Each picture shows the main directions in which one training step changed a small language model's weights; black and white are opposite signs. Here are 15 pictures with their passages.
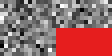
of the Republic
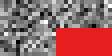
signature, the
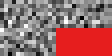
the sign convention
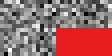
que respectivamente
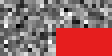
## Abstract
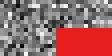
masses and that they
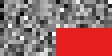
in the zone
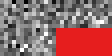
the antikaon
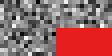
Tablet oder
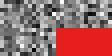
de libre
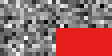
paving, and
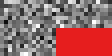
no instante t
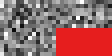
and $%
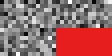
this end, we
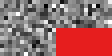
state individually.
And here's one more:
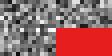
terms of Eq.
